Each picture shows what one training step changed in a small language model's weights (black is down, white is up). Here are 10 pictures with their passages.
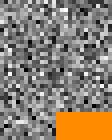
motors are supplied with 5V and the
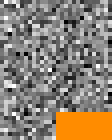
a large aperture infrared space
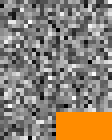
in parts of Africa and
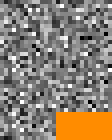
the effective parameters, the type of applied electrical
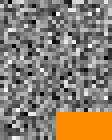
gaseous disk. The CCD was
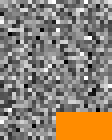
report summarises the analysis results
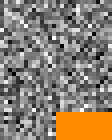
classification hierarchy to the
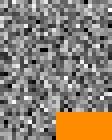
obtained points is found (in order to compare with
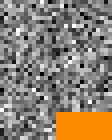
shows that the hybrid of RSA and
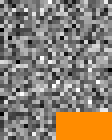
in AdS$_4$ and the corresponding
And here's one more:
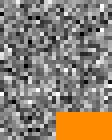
my hypothesis [1].
